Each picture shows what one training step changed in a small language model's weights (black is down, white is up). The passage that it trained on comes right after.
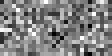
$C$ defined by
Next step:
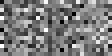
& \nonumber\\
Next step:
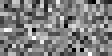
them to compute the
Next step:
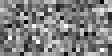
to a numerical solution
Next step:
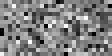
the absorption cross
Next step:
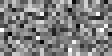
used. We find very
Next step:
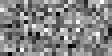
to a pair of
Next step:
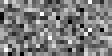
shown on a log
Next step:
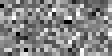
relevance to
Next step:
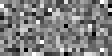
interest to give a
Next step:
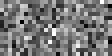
National Science
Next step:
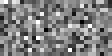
close to 0.
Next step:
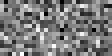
study With the
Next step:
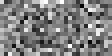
state generated by
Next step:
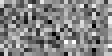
degrade the
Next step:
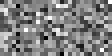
is to enrich
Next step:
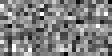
in a wide
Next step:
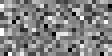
of the Crab
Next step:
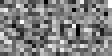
executing the
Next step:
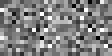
from the gap
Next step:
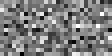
to minimize the
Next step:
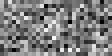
the optimized
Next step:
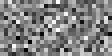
the construction and
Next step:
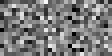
point has to be present
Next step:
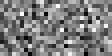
lattice with periodic
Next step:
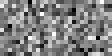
free-space since
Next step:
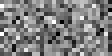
of Udine,
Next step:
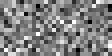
spin should contribute
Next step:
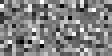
spectrum, and in particular
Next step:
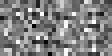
results presented in
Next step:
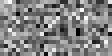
the encoding
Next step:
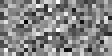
that the construction
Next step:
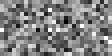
to construct such
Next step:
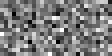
are normalized with the
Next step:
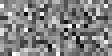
in low volume
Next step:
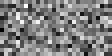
the above subfigures
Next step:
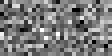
equal mass and total
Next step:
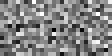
in isolation can
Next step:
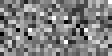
have the same form for
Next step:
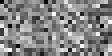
the iron
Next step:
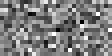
need to introduce
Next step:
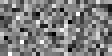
spectral degree of
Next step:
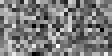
noise channel.
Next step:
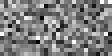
the hub node
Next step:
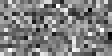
the frequency $\nu$.
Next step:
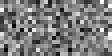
RGS spectra
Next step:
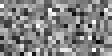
underlying factors
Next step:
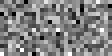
is given in Eq.
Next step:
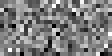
NS birth
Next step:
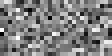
the complex singlet
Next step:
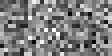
can be read as
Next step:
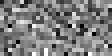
\over N}
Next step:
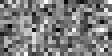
a point probe has
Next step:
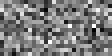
remains an
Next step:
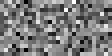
is sensitive to the
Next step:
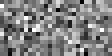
with single power law
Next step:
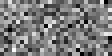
the NVT
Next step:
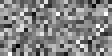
side of the
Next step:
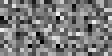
significant deviations were
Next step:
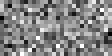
selecting the
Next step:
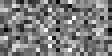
strains. These
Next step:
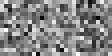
easily see
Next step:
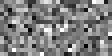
N=2 theory with
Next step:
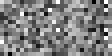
construct a
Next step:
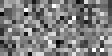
Dotted line:
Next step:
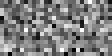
were able to
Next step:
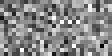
have at least one
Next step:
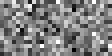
blending may
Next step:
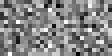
optics in terms
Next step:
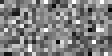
tree $T$
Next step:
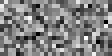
baryonic core
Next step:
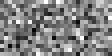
$\eta$, which
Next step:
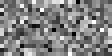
clusters at
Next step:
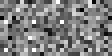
can demolish
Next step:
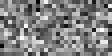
collection area
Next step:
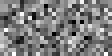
set to zero. The
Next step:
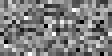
the CMB
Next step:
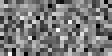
support Mobile
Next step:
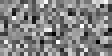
phase, the local
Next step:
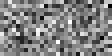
the only and stable
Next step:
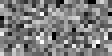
based on five
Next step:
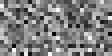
and hence are
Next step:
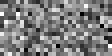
the right panel shows
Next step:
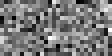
SSIM map
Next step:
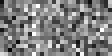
critere}, the
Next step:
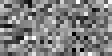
causality to
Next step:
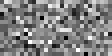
(c) and
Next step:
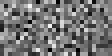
it was observed that a
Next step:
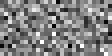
we have evaluated the
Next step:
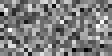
applies, the
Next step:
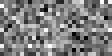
fragile to
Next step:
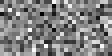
the multi-mode
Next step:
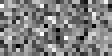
of magnetic type is
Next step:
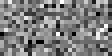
the previous section. For
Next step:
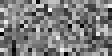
that a NS
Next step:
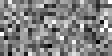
the most natural
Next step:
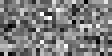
LAM to the
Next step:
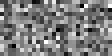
M = \left(
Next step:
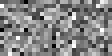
hours as we
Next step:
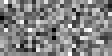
depicted in
